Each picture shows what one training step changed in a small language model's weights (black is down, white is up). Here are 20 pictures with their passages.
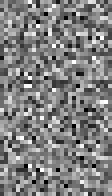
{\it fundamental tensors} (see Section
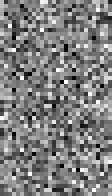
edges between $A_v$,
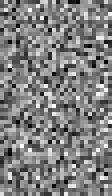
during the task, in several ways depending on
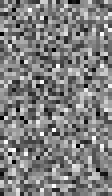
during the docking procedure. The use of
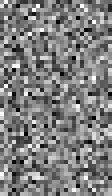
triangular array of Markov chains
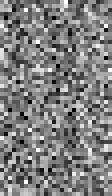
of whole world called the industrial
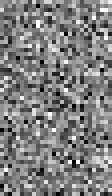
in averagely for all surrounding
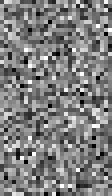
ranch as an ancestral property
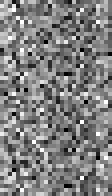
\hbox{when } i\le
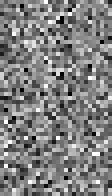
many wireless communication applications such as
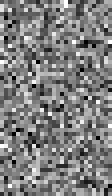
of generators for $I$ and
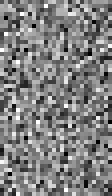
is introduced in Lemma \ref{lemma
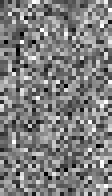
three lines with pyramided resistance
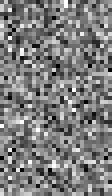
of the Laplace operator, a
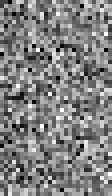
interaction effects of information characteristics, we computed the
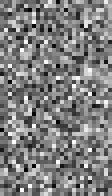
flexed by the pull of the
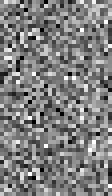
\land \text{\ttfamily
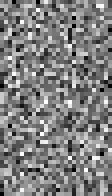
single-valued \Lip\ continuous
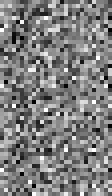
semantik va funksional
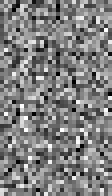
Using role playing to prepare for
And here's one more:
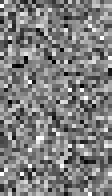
the quantum symplectic $4$-sphere
